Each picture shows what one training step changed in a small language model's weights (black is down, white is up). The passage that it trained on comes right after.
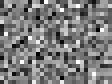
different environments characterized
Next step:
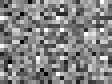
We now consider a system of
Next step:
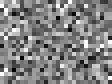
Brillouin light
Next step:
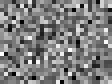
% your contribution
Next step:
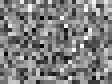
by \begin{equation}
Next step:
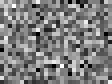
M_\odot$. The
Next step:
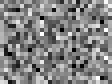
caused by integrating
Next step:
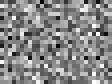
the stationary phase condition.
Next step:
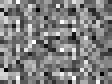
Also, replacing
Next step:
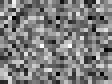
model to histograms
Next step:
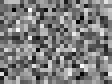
of forcing speed
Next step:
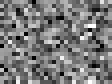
separation of variables,
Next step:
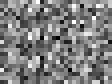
QCD case. This is
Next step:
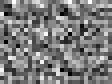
With each of them we
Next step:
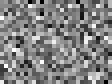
initial sizes are obtained.
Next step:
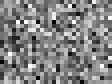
that trihalides
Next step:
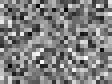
cap. At this point the
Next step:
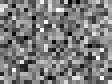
supermassive black hole
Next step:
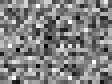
function symbol $g$ in
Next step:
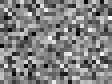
equal. Therefore, the
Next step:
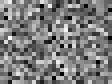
than TMC--1C
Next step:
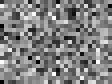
digital models.
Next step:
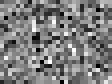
Section II, deals
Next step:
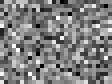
We will prove (see also
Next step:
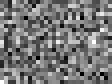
value of the emission band
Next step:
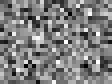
is much higher. The
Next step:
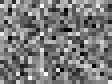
range the prompt photons
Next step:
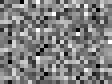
and size of interaction events at
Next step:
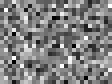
modulation The theoretical
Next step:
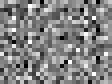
{\boldsymbol q})\,
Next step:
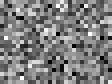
1$. This is apparent
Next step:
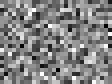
the upper left corner
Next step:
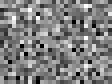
m^2} \approx
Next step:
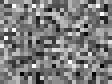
at large $N$. In
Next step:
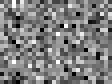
where the boundary temperature is
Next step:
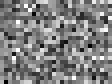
achieved by the system
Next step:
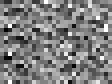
also need to determine the
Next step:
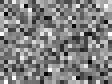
space for the configurations of
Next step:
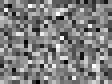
large and small grains are
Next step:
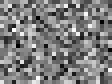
and vice-versa.
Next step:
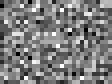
ranges used in our
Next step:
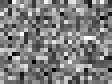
the lines of intersection of the
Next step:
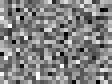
standard process or virtual
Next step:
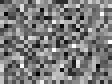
as in the absence of
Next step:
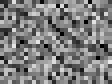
definition of internal
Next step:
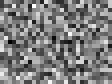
be available at those
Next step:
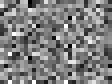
than as a benchmark
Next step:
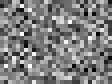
used for describing response
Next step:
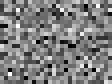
AA model. For $\lambda
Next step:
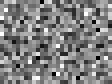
files under policy
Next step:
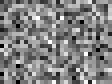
gravitationally bound and
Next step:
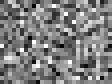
{Joachim M.
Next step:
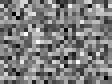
latter is real only in the
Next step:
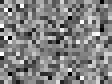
quantum chemistry.
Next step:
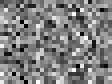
ready runs ]
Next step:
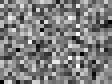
proportional to the energy
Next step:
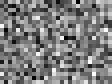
to identify the underlying
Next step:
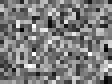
overdense regions
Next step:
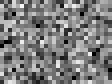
experiments were performed at the
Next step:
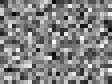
assumes that each block
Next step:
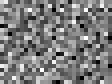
XRD results indicate all
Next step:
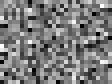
ISC has been studied
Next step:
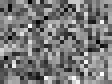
the trends of the
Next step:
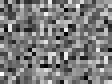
the topological surface states further
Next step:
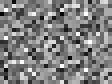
\newpage Figure captions
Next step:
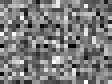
mass $M^*$ and temperature
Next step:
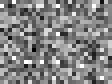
for a substantial
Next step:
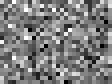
deviations of the position
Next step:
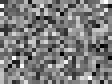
number of particles in the
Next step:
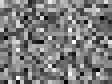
where the symplectic
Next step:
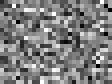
photon must also be about
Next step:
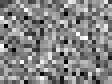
cells that have different value
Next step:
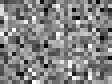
eliminates higher energy
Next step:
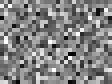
the vicinity of the
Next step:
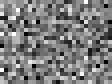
$m$-dimensional vector, where
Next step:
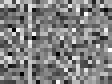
Lang, V. I.
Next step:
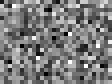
for higher values of $N
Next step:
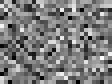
System. The system
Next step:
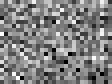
an idle time of two
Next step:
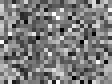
our setting, $y
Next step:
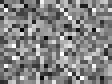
such videos. To
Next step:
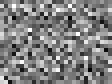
center position which
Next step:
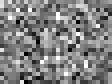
2$Q$ state develops
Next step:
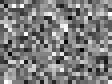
configuration provides a
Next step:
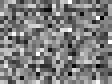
approaches the deep
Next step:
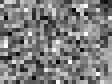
with a single adjoint
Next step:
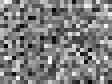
or QMD dynamics)
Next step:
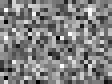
This result might suggest
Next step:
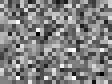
reveal a simple and
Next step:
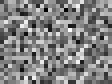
the orientations of the
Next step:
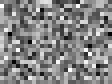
in a low-density
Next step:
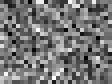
without any between-fields
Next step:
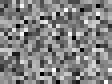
the general relativistic
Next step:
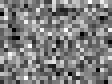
Tanh function. So
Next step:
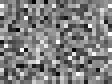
analogous curvature
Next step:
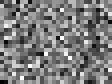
and consequently the charge
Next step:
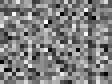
merge into one, so
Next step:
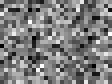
the database, consisting
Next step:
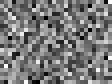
the Debye length
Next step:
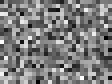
symmetry breaking transition at the
